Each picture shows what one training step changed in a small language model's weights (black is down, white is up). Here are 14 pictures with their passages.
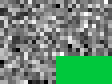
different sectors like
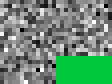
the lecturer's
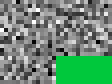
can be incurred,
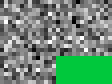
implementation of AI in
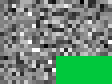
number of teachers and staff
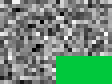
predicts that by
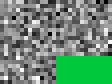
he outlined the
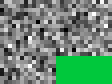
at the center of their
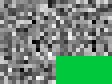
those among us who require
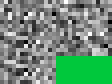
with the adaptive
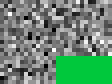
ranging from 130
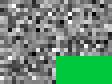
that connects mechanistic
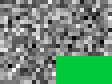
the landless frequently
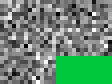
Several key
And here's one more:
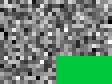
were monitored at
